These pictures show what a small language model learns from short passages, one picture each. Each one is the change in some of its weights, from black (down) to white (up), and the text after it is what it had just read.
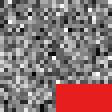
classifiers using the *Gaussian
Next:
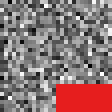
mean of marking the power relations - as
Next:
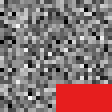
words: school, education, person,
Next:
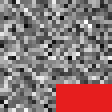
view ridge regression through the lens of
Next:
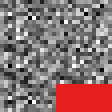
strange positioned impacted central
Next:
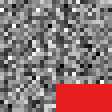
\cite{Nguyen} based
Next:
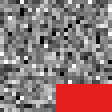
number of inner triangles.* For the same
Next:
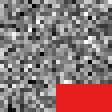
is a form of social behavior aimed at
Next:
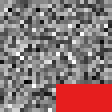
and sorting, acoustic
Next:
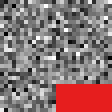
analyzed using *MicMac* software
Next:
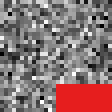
analysis of a hat stringer should include
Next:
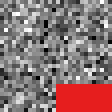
of variation was observed in 2.5%
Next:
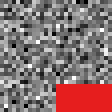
uterotonics was also found
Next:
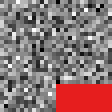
placement of the velocity sensors has again
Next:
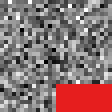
into expensive litigation for
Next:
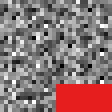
\in \mathbb{C} : 0
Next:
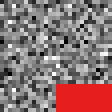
population have consistently shown that the rate of
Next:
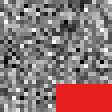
was found to be significant ($P <
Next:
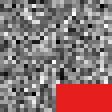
Mean 2.93 Poor Table 3
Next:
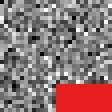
was a Research Associate with the Department of
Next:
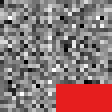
is located is connected with the mainland
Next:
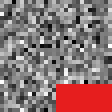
action of $A^{-1}$ in the
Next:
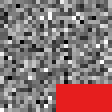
aspects of Sasakian manifolds (see
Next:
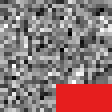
target-values of energy consumption are,
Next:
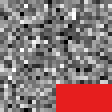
to employees and the product line. In another
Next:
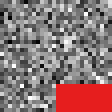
frame connection Fig. 7 A typical
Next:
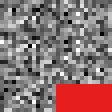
generally noticed not only on the day
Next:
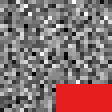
strategic planning as well as action in order to
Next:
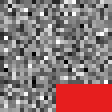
could not be explained by assuming simple mechanical
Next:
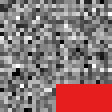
and higher isothermal entropy change are
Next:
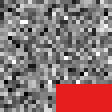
solved using what we shall designate a
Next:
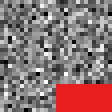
of basic ontology matching algorithms and the
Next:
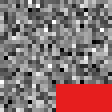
cars. Antique garments
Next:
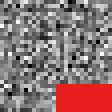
Let $t[g,g]$ be
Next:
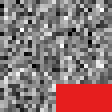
and the secondary analysis of statistical data of European
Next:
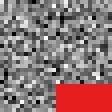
f(x)$ for each vertex
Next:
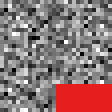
u \in U, a \in
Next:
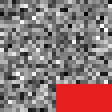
account for the topographically-complex
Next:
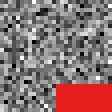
and Contemporary Developments Sushma
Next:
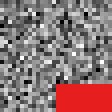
and may include spatial differential operators, but no
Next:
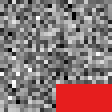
phospholipid) with 35\%
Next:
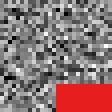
degree Master Doctorate
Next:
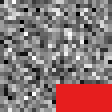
P_\alpha$ is generic over $\bold
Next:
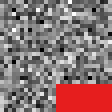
present over flat or only slightly inclined
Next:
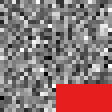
test the significance in each group. - For
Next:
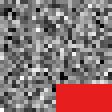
anxiety. This may be due to
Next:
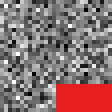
phrases, grammar rules,
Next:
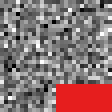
performance of object detectors to some extent.
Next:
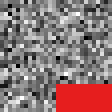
DPL technology with injection of a
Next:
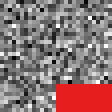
images taken with DSLR cameras
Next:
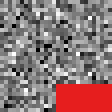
on the patched plate with a
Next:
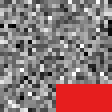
are reflected in the structure of
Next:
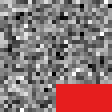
ideas are based on the convergence of numerical
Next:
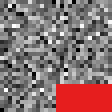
fluid (CSF) samples of the
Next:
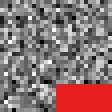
the international market could only explain a limited percentage
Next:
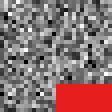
we introduce a new concept called degree product graphs
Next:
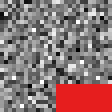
usually representing their blood sample number. 2.
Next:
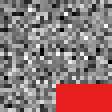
a benign epithelial
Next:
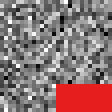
assertion follows. $(ii)$ We have
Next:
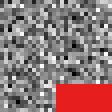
с точными
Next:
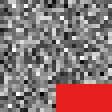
given by angle $\theta$ thus amounts
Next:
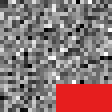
works best. For instance, different forms of
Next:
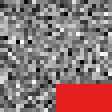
condiment for seasoning traditional
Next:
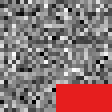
“Collective burials in
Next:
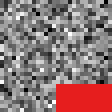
offer a snapshot of the
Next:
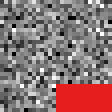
Pavilion Team, 2023).
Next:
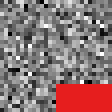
\] The definition of $\phi$ is independent
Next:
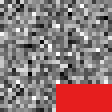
Techniques, R. G.
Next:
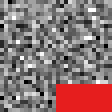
and UK Source: Polish Central
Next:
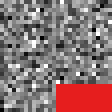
flume. Total 11 watering each
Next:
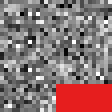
guaranteed by the first amendment is
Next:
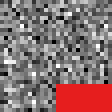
of the dentition [3].
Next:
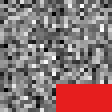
neighbour of rank below $\alpha$ by
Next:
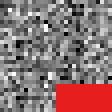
continuing work The datasets are being shared prior
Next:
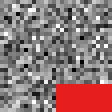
The edge connectivity of $G$
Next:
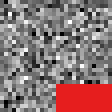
\lambda)$ such that $T$ is
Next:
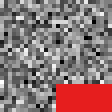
(m) | C FEM
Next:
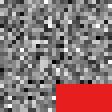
the main theorem was taken from A.
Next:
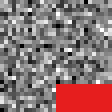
related to gaurband mainly derive from the
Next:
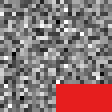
friends who have used the product or
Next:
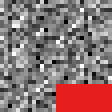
open science, research assessment, and digital infrastructure
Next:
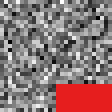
in $X$. (ii) We use
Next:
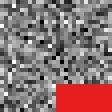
(If we can't represent materials, how
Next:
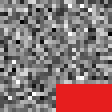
a homology basis $\gamma,\lambda,
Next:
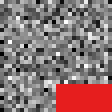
Additive Model } \author{
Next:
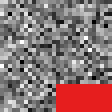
4$ is in the negative region
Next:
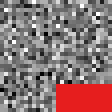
for all VMs. Even such a
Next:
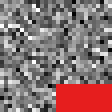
side of the mirror’ and
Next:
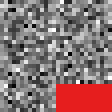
teachers experience status, training status and gender on
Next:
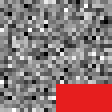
Time-dependent release studies
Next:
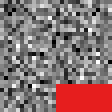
there is still much road to travel
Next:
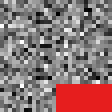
and $m\rightarrow\infty$ in
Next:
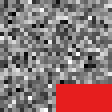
within a BP starting with task
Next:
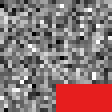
that for a presheaf $F$ the
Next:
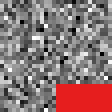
\documentclass [12pt]{article}
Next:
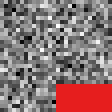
are $t$ ways from the origin to
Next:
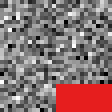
sifat monitoringi hamda
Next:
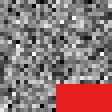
B(L)$. \end{description}
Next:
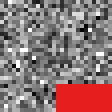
in particular, we obtain the restriction of
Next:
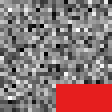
it is issued, the absence of the
